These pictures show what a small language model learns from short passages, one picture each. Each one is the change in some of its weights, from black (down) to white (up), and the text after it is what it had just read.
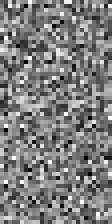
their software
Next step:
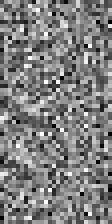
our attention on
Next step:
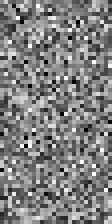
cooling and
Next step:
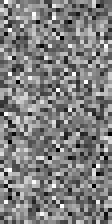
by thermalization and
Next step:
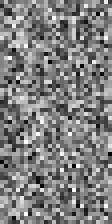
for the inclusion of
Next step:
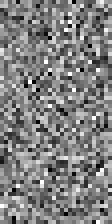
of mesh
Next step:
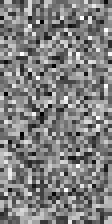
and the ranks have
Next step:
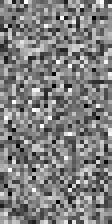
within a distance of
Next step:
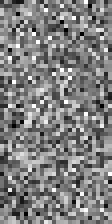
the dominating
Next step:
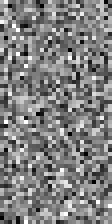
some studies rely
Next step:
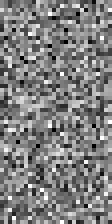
interpreted as
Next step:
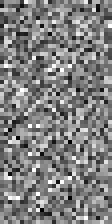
Earth's as
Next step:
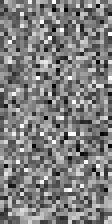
a subset of
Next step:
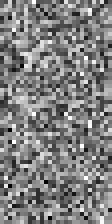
the procedure we
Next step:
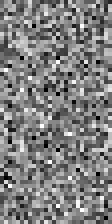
which a phase transition from
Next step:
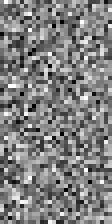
Also the
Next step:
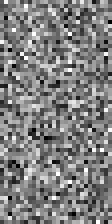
equal and the
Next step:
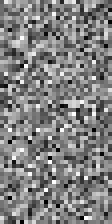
crossing, where the
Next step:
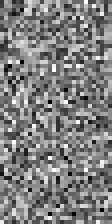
the average of the
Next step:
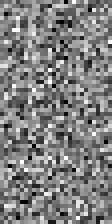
A dipole form
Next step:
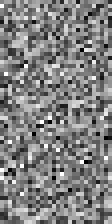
crossing transformations
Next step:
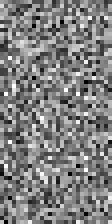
The interaction of the
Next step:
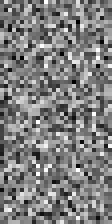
are seen in the
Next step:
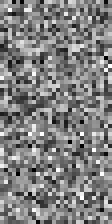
is shortly
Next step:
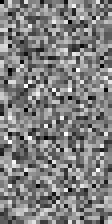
analysis and simulation of
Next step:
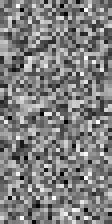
the propagation
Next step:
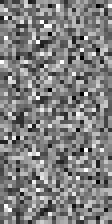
Hubble parameter of
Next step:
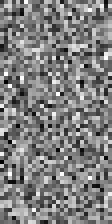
to one flux quantum.
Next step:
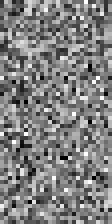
the number of each
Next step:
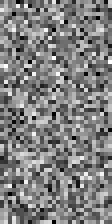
guest to the
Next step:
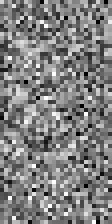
assuming the
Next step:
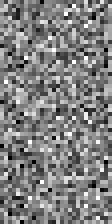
type. In particular
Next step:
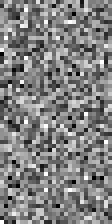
to the previous two,
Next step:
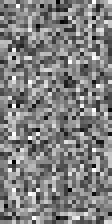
photoemission measurements
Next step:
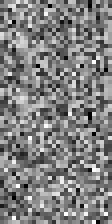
of involving
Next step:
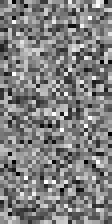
were normalized on the
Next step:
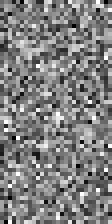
are consistent with
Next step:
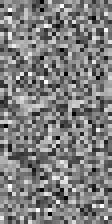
as we require without
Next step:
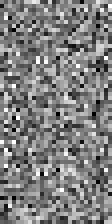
larger region of an
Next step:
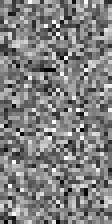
our analysis on three
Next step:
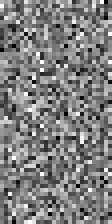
be very efficient.
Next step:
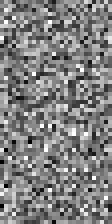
``the relative
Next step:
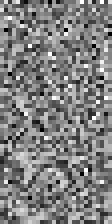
in the habits
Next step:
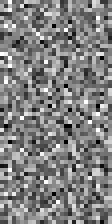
Threadings and
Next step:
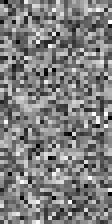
precise distance
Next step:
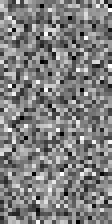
This work was partly
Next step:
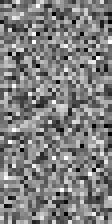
of baryonic
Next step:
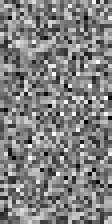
probability mass is placed
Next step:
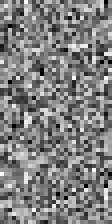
to be in the
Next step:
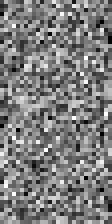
the BCS
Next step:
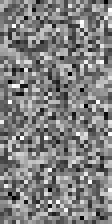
help to
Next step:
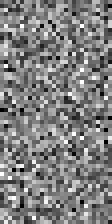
latter case there is
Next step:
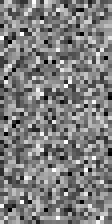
D$ at the
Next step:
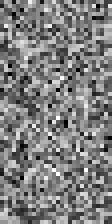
that the integral
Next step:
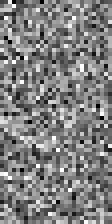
path term is given
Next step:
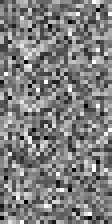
engine and
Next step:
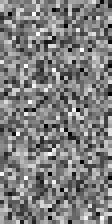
expressions for
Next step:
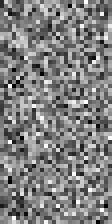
in the system of the
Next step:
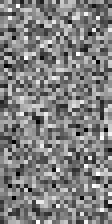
phase effect is added
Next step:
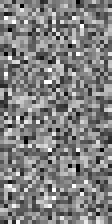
experimental results it is
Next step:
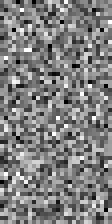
range (not extending
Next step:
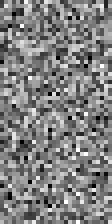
to the result from
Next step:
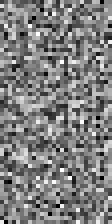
energy and momentum are
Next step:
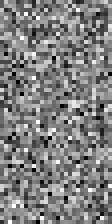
ground state.
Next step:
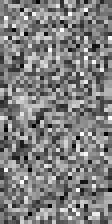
the traditional
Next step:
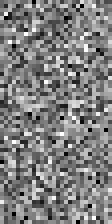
exchange of
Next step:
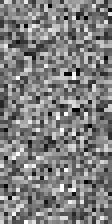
after obtaining the
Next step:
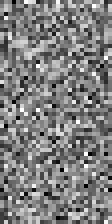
consistent spelling
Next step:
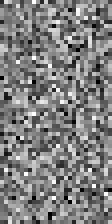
seminal study
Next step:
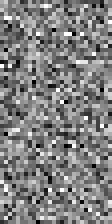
(c) $\langle
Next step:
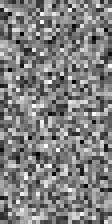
there are two additional
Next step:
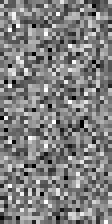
processes \bea
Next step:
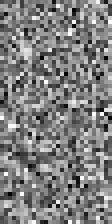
as contributions to be
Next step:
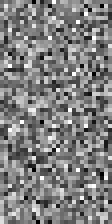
is not used.\par
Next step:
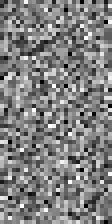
now called
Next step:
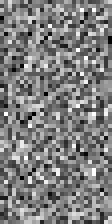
the Gaussian
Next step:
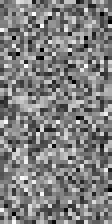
reveal strong
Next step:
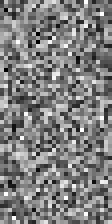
to spend the
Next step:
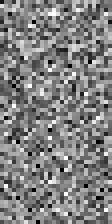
inverse having
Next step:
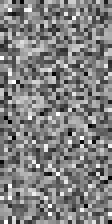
is generated by the
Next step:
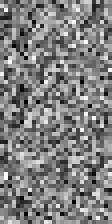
the simple model
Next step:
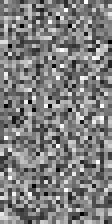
unstable and
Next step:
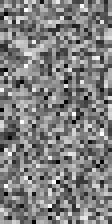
follows: $q
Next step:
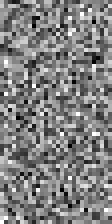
} The Higgs
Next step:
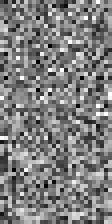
portray BP
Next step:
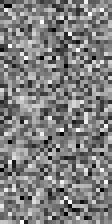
propagating these initial
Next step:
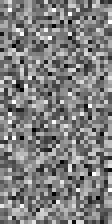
threshold and
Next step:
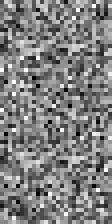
of $\alpha$.
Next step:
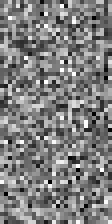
important but not
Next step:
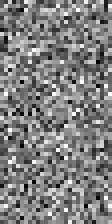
particular basis which is
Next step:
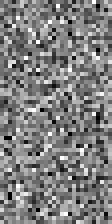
Kinetic equations for
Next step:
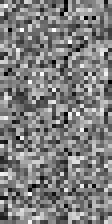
cellular and
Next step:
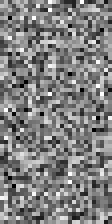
that fully
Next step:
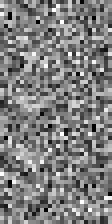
the instrument.
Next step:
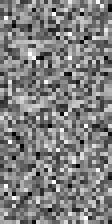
then depends only on
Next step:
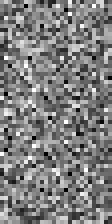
signal for the
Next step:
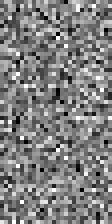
(or phase) of
